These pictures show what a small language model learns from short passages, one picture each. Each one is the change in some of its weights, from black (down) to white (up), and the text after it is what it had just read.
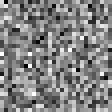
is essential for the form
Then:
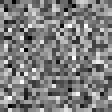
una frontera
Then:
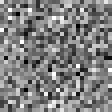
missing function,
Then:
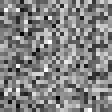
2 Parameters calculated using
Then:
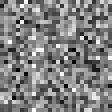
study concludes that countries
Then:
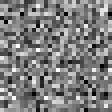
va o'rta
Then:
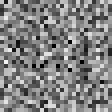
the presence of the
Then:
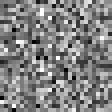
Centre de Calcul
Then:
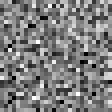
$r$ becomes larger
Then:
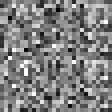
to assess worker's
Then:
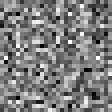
of teaching mobility,
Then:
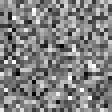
alternative view of the
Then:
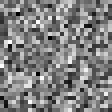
partially confirmed.
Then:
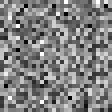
the three traffic patterns
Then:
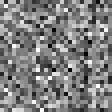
in the way companies
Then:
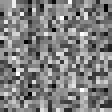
range as above produce
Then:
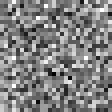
se suman otros
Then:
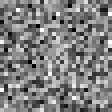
1. Oilaviy
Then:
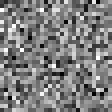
genera millones de
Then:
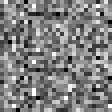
збирали в
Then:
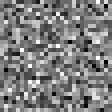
on Development and Application
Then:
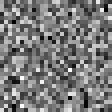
layer on the cell membrane
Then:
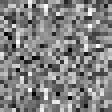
large computational cells of the
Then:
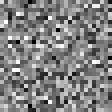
dB integrating sound
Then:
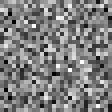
the linear stability of this
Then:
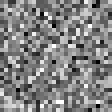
an expansion. Need
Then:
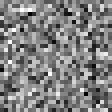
control using a hybrid adaptive
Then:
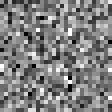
de padres las
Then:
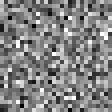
beruvchi va talabani
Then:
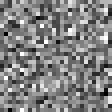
mounted on the
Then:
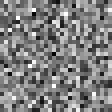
be removed a variety
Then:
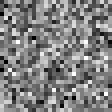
2025). Additionally,
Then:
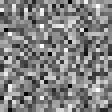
the main text): One
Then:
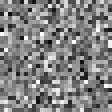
facilitate QAM
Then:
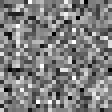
of SME Internationalization
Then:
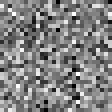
del PREMIO
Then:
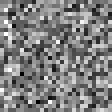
moving stuff
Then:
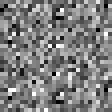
More specifically, this
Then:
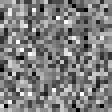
transverse momenta, as
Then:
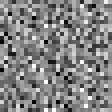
They suggest that there is
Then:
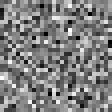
walking toward
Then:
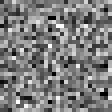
erkinligi va
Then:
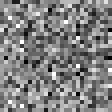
missing data was
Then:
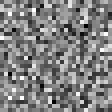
base molecule as shown
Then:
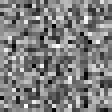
and decay constant calculated in
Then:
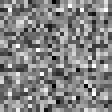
va musulmon
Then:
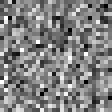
Reaction on the
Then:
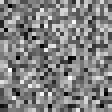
a maternidade como
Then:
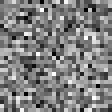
o presente estudo
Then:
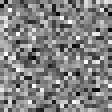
lobbies en
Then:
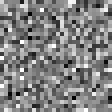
jego moc),
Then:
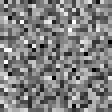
con ser rey y
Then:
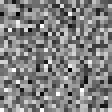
do with the shear
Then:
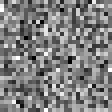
esa qadimgi
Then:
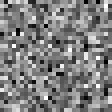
interface specimens where
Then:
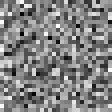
Maaroufi and
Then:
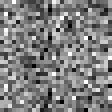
o‘zbek tili
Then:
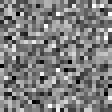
Ijtimoiy faollik
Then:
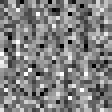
rotation of the direction of
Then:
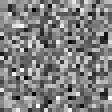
inson tarbiyasida
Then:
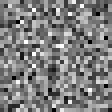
variety of factors must be
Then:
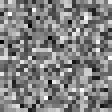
modern society as it
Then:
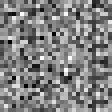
и другие
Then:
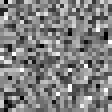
its cache for
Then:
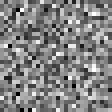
no built-in
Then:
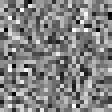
texto. Seus
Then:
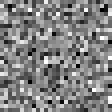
Shakers Dance
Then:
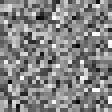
Reducing time and
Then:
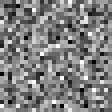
that forgetting will
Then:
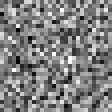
які можуть
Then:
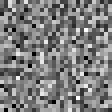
this is true even with
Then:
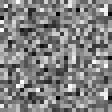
hunar” va
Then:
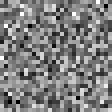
this supply is not
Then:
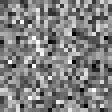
language provision that does
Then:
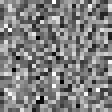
be framed to
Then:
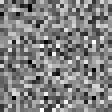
with 116 members
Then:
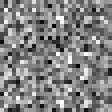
analog beamformer.
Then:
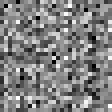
key political parties
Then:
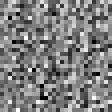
providing optimizing treatment becomes
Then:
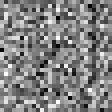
for the off state,
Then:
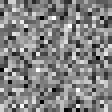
physical system} in these
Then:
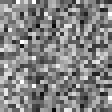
judged by
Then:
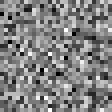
including: Networked
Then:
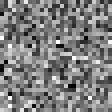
this concern. The
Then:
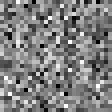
of FimH protein
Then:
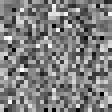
epoch decay
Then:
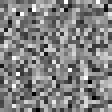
the government decided at
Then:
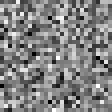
two ways (1)
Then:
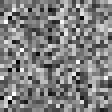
in species composition most often
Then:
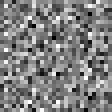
and keeping $
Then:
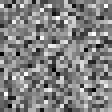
when they perceive an
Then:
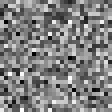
statement: The
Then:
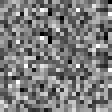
Determination of
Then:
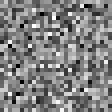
short-term and
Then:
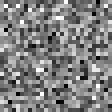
is no competing interest
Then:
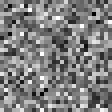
characteristics dependance on the
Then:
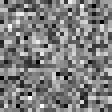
that muons probe
